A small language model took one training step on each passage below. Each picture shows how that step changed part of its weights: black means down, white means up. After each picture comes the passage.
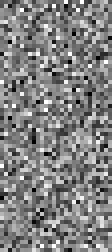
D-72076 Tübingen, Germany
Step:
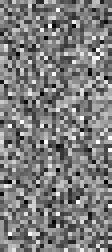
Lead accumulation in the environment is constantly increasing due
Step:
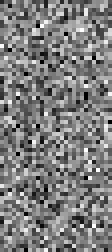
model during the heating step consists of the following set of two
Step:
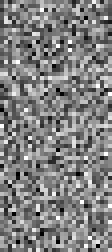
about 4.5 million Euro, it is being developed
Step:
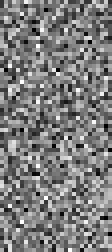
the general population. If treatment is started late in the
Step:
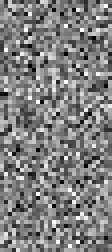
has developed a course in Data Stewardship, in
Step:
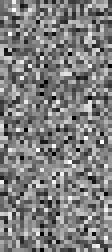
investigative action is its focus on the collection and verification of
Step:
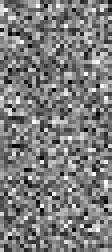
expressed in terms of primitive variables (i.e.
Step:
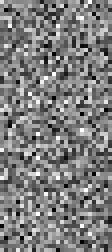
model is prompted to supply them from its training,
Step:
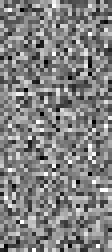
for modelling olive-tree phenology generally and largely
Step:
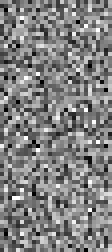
Difficulties and a broad range of focus. In
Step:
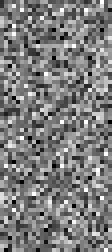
well as increased signal intensity of hippocampus
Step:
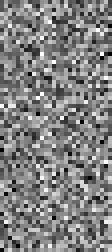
tophytosis, sciatica, cramps
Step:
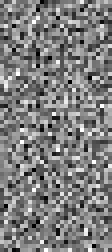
fully autonomous operational mode. It relies
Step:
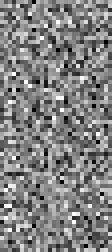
out continuous-flow experiments. Z.B. and
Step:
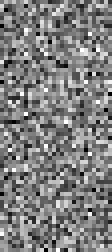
passes through Dhaka City. Water samples were collected
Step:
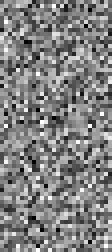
and documents by the Service Monitoring Team. -
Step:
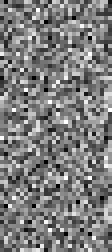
($k=1,2$), e = random residual
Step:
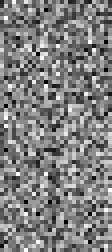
the passage of several substrates through the
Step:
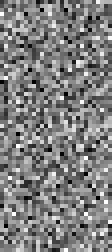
in YG. Correlation analysis revealed the positive correlation relationship
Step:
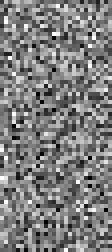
works the influence of oat and wheat germ
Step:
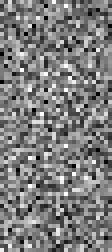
15-25% compared to the load-bearing
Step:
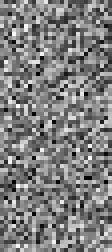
health benefits of microalgae [29]. Similar results
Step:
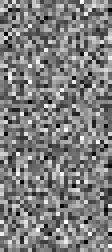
idea of this research is to know the essential role played
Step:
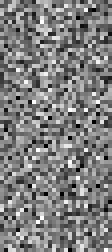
conducted on 55 patients, including 31 males and 24 females.
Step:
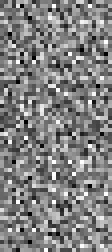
Prakash and T. S. S. Rao
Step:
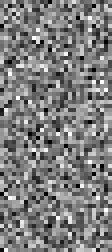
observatories with high-gain beams. -
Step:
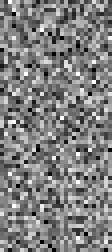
been a high race by noodle producing company to
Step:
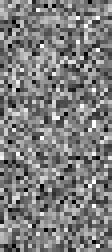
and refugee people than for native citizens, such
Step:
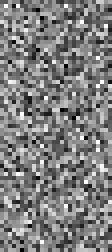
increasing in radiation dose and crosslink density.
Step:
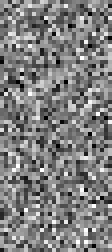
Linux in order to provide information about the victim.
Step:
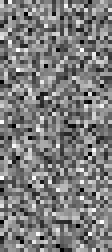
she should be chaste and loyal to her
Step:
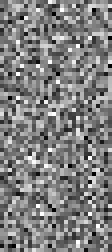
improve the quality, accessibility and usability of
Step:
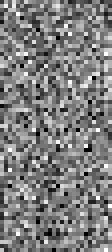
among the researchers regarding the positive impact of using flipped
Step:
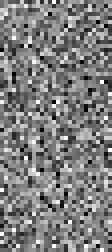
conflicts of interest for the authorship and/or publication
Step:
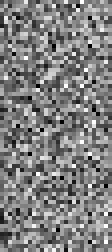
ALMA and APEX, for the European
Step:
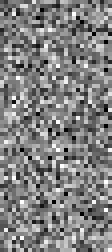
2. Step 4 – Discussion of the findings After
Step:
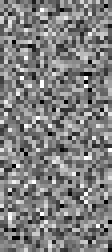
Introduction letter was presented to the department of each
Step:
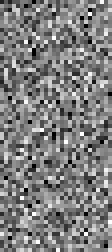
they have access to credit or not, but they are better
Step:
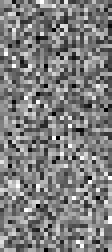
scientific policy advice to more dialogic approaches has also
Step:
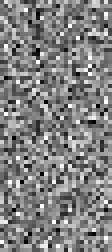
inter-connected. - The software has been developed by
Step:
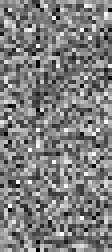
a function. The function was renamed back in
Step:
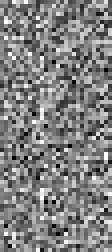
steam reforming reactor to 590 °C. The
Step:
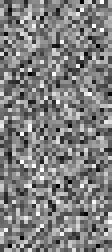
process where organizations use social media websites to build
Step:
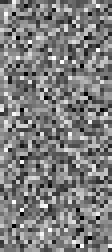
would threaten Sahelian partners, citizens, and
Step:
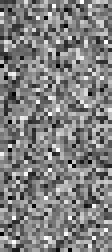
Tidd, S. T., Currall,
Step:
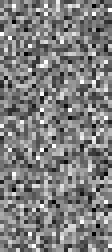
(LU) as the world’s oldest
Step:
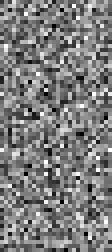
I have seen this happen a lot, going through the
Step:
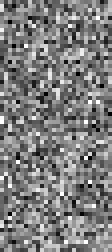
ns at a reasonable time and spectral resolution
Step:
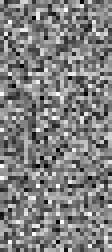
continuously declining from the year 1991 to 2011.
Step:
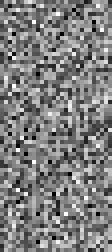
end-to-end NLG system based on a
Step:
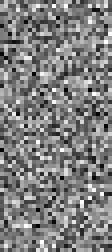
72 h to just 55 min. In the first step,
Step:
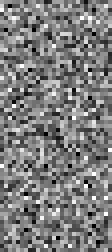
Figure-5(f), it can be seen that several
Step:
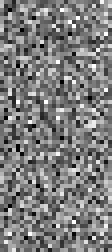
However, the current study finds two issues in the flow
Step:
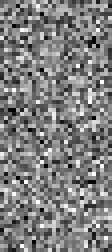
of Indonesia Law No.11 of 2010). Studying
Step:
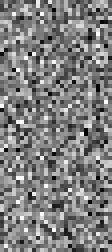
shuttling between humic acid and
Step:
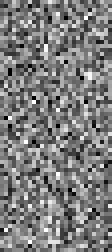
implementing role play activities with the mixed ability students. Most of
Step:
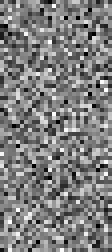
4a shows the projection of the metabolomics
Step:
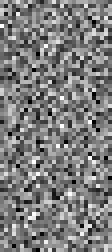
selection criteria as in vogue, needs to
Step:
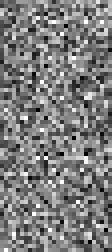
Games and Interactive Decisions with Multiple
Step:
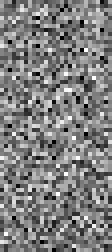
outperforms the same-codebase
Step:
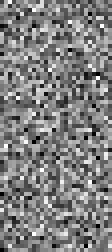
%)/Ar mixture, raising the temperature from room
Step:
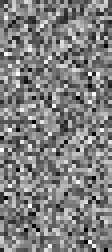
an increase in fiber surface roughness. Another function of
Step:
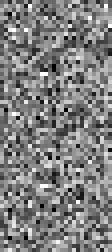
high portion in the total power loss of the electricity
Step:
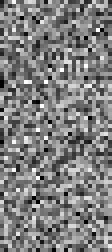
the univariate test for the difference. Table
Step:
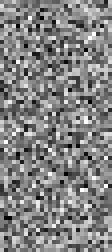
65 dB noise contour simulated with INM,
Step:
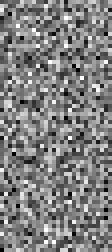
tank was maintained by adding measured amounts of feed
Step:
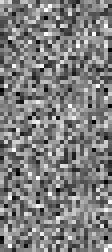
scholarly communication. 32.5% of the study participants
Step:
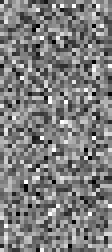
and Development program is costly Affair. 8.
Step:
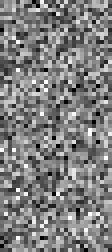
influences their investment preferences. Using a structured questionnaire administered through
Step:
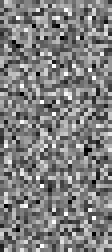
her as being over-joyed with good news of
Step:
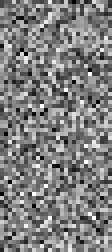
A. Supplementary material SEM images, fluorescence
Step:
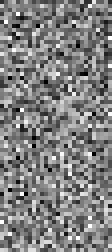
does not remain constant, the performance of the algorithm is
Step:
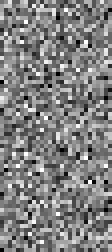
of 37±0.5°C. Samples were
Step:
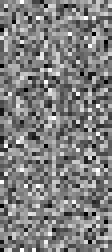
of distress (48.3%, compared to
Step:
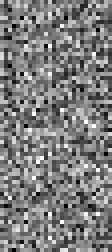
Open Market Consultation entails.
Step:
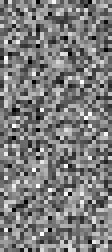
of the word ‘*Lamngang*’ or
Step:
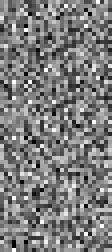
the notation be as above. We have*
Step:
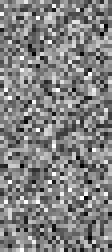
(2015) Characterization of physical and structural properties of
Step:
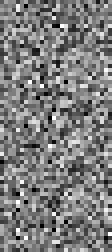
during the year. Like the temporal trend, the spatial
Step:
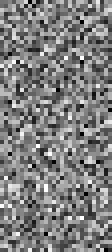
only help in reducing poverty but also lead to integrated livestock
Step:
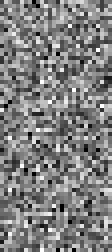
molecular docking. It achieves significant improvements in
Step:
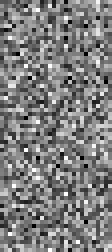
LightGBM achieve moderate performance, but
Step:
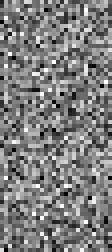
the workshop, including the agenda, participant list, and
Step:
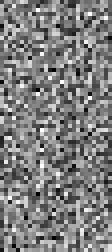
and reading ability. More than half of the learners with a
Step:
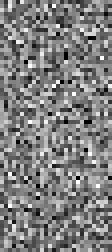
steel fibre. The inferences that come next are predicated
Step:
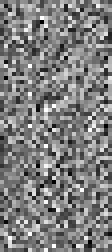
both producers and consumers have lacked knowledge of what
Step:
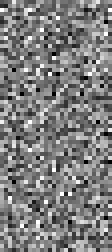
remedy the pain moves across the sides of
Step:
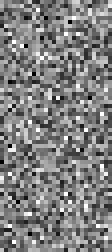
provided 166 by user) 167 if span
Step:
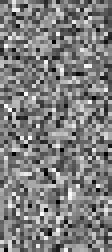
advantages and disadvantages, depending on the purpose of
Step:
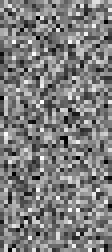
students because knowledge that they acquire might stick with
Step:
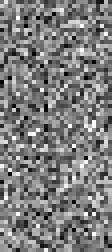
(ii) with a probability $PAR \in
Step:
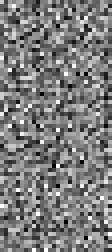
measures meet their needs accordingly assessing the role of social protection
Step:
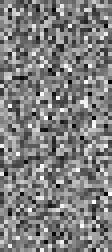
called him "Arabu" instead of his name.
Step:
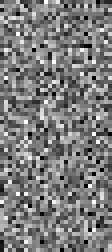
taught and used to teach... - D:
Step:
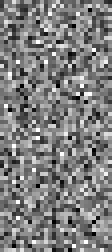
technology listed as a driver was offsite construction
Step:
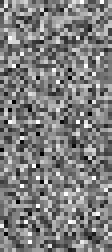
of a tertiary care centre in Central India, involving total
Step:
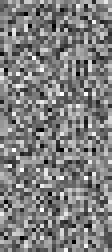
because the present study focuses on decoding a sequential motion
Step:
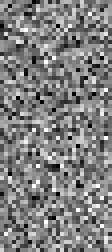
25 μm, respectively, at the same BN size of
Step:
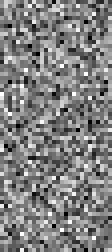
inside atmosphere, Clouds and industrial or
